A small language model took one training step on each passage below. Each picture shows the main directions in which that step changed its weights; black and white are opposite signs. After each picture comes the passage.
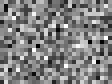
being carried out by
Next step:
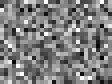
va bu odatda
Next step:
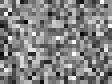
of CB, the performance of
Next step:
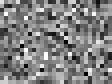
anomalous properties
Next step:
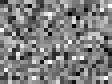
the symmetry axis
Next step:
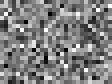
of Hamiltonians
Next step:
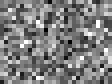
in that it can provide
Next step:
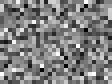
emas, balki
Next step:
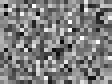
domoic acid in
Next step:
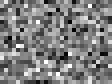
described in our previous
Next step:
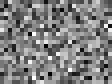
mortar with constant
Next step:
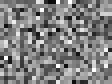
creatively draw
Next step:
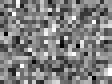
and such application can aid
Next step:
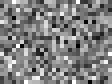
noted in this paper is
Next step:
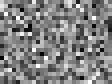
no ícone de
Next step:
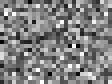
where the collisional
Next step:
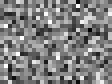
Cornell University,
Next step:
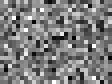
there are measurements in a
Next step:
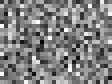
reported. Gene
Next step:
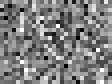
Node Dissection,
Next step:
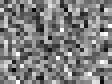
Initialization of the
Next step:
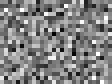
paper, we propose a
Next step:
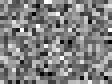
tracing a difference between
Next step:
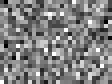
the network. In a case study
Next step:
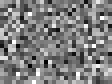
systems, which will increase their
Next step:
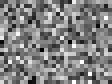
that the pure electron
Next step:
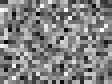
in luminescent solar
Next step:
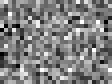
MATERIALS &
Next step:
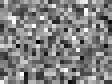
va interfaol:
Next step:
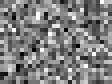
to specific physiological
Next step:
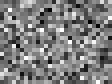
ang remedyal na
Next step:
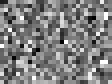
the phase space of the
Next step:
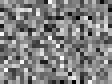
belajar tentang
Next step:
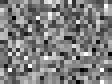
to the process, aside from
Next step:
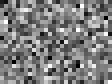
which this results lies on is
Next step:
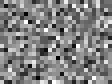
care must be taken
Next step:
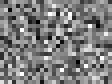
in the three-wave
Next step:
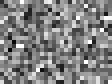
thank all the people
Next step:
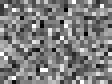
mumkin emas.
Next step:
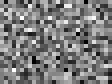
etkisi ise
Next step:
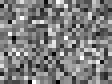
$S^n $ obtained by
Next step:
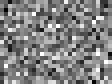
knowing history to
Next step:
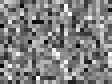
$|d\rangle$, and
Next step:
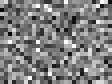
para resonance interaction energy
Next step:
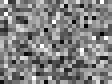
between iterations. To
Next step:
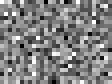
Rizaev, J.
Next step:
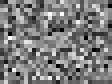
the use of software
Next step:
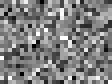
on the peak (or
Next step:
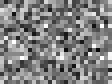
education and plays a
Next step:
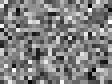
expressed in terms of the
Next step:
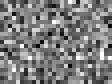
not seem to affect
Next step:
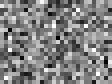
on how the IRF
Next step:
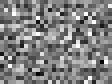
p-value ^a
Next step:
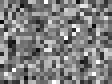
in het tweede
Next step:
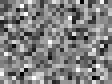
the eigenenergies
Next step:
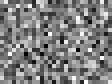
the consumers to be part
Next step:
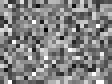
temos várias
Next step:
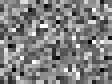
performed, etc.
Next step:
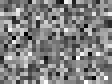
underlying reasons for
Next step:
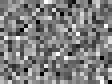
Este sistema
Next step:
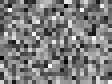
ирригации и
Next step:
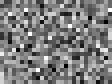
low (high) plane
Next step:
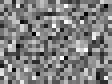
considerations, and best
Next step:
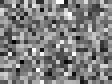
priori} information is
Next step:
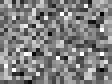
order to include the matrix
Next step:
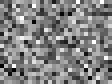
a unique solution.
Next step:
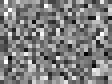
endoleak presence during
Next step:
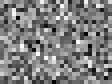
errors in vegetation
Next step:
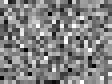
with literature. |
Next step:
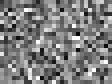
tree species in the
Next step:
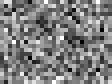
angular momentum
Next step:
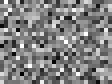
all of the clinical
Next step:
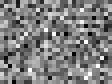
and their practical experiences
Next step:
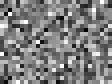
of objects, generally
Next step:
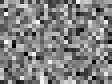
too lazy to find
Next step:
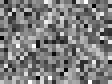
factor accounting for the
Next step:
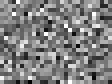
resensi, lan
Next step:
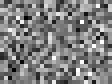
against remote
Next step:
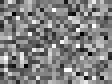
car, le coût
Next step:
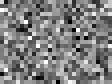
implementation of single sign on
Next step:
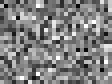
reduces to the usual
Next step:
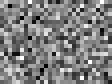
UASB Secondary
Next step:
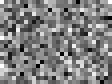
na agregatima,
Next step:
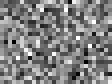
сок. Из
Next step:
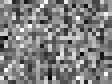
the vacuum integral
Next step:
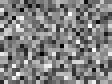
red clump}
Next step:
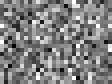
im Massbereich
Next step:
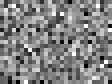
media is via a first
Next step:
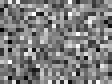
Veće OAS
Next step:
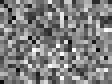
In the second case, the
